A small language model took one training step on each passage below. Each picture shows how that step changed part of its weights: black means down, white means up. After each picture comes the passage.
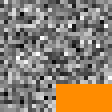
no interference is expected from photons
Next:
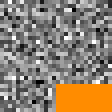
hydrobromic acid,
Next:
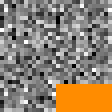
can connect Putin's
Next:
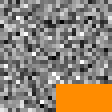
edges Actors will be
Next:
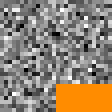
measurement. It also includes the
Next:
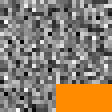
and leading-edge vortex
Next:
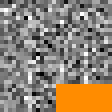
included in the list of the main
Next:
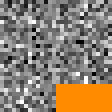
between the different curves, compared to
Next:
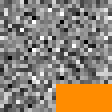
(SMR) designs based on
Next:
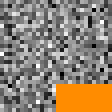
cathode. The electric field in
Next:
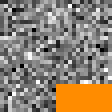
the studied area in the
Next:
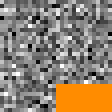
their ratios are independent. When
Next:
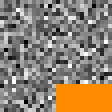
the risks, generating from out
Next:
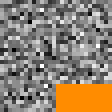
spins of $t$ and
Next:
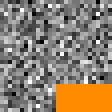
resulted in the shortest
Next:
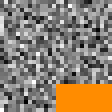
which she sends to
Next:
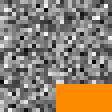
wildlife, etc.
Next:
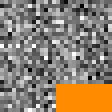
the difference between the energy of the
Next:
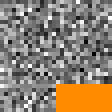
management are highly stressful.
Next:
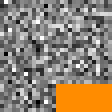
sum rules are RG
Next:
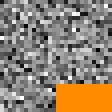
it is enough to keep
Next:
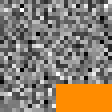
and implementation of such coding
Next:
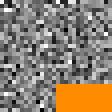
elephantina* and
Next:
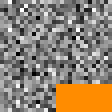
parameter correlates with the external field
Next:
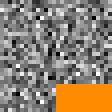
many government applications,
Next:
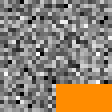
the volume fraction $f$
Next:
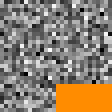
an affordable and convenient
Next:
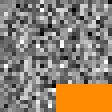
provenance well documented?
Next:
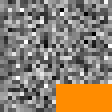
and for $d\eta \gg
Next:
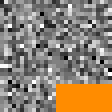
In the following, both parts of the
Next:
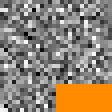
natives. Almost all the
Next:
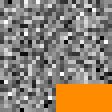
more stringent, but the impact
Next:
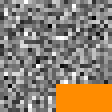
especially indefinite
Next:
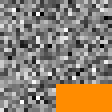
strategic relevance. Both
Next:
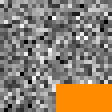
which are designed using Use Cases
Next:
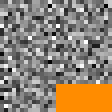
vs. WPM,
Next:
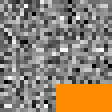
7. Sette Fontane
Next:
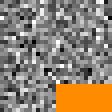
Discovery and Data
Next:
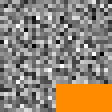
foreign nationals through
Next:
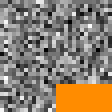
English app helped
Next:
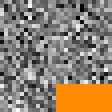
reducing the energy compared with
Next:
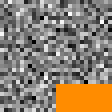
SIGCHI conference on
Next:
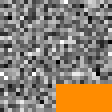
a surface luminosity of
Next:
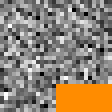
journals listed in
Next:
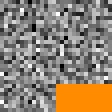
of pre-test values of the
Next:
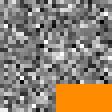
biological data or any participants'
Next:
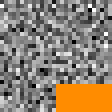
geometric distortions,
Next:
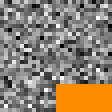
too) those who learned to
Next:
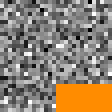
the inner product denoted
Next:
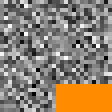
containing all relevant quality
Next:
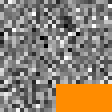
efficiency, read noise,
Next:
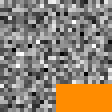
of EtOH 20°C
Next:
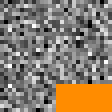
new spot-dependent drift
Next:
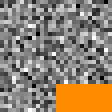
is found by the conventional
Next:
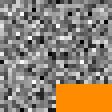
evaluation is developed to generate the
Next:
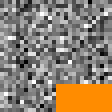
the same time, human beings have
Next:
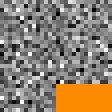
and kindergartens,
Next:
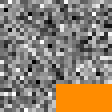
speech in Igbo
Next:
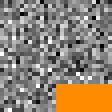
ES, and others ($\eta$)
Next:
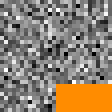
other administrative organs in
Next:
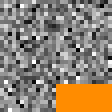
sample size, geographical,
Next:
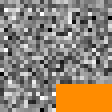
the network, whereas granules
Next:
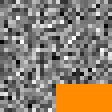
Local Box: Probability
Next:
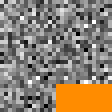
the background noise level. It
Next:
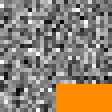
are done in December
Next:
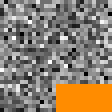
problem regarding overall
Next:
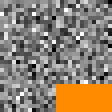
the geodesic and
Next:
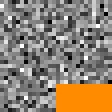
through its operational character is apt to
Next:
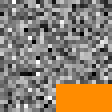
those who died were previously
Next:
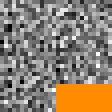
and Vogt. 2011) all
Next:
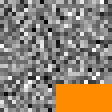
energies of the local minima
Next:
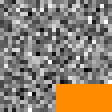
sample used numbered 553
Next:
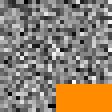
observations concerning secure
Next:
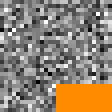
in the list below.
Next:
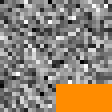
may not accumulate enough
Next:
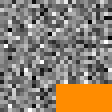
to the conclusion that the
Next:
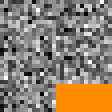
on $x$, with time $t$
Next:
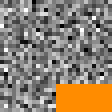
increased export volume.
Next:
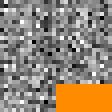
cultivation (*P.
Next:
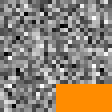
and T violation set a limit of
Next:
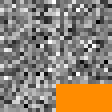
consider in this work are defined in
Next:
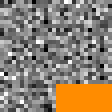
from the limits of human
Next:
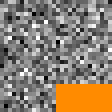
frustration after a long
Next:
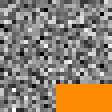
frequency ranged from 4 kHz
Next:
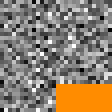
this section, the proposed adaptive
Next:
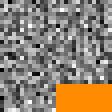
by 2025, there will be at
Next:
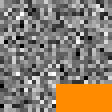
notes and tree notes
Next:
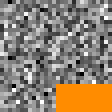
surrounded by the armies of
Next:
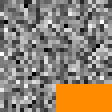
The system uses an OCR
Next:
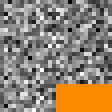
non-local interaction that
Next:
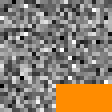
circular region of radius 2
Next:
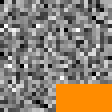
fact, this repair method provides
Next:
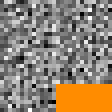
for the $\mathbf{S} \approx
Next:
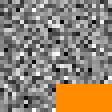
Date Roost Environment
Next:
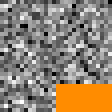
\Lambda $), and the
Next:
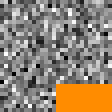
\end{equation} Therefore, the
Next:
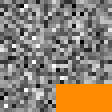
via gate voltage with
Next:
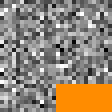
network, layers have access to
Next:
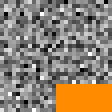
kilogram is realized by
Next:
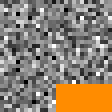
solution quality), feasibility,
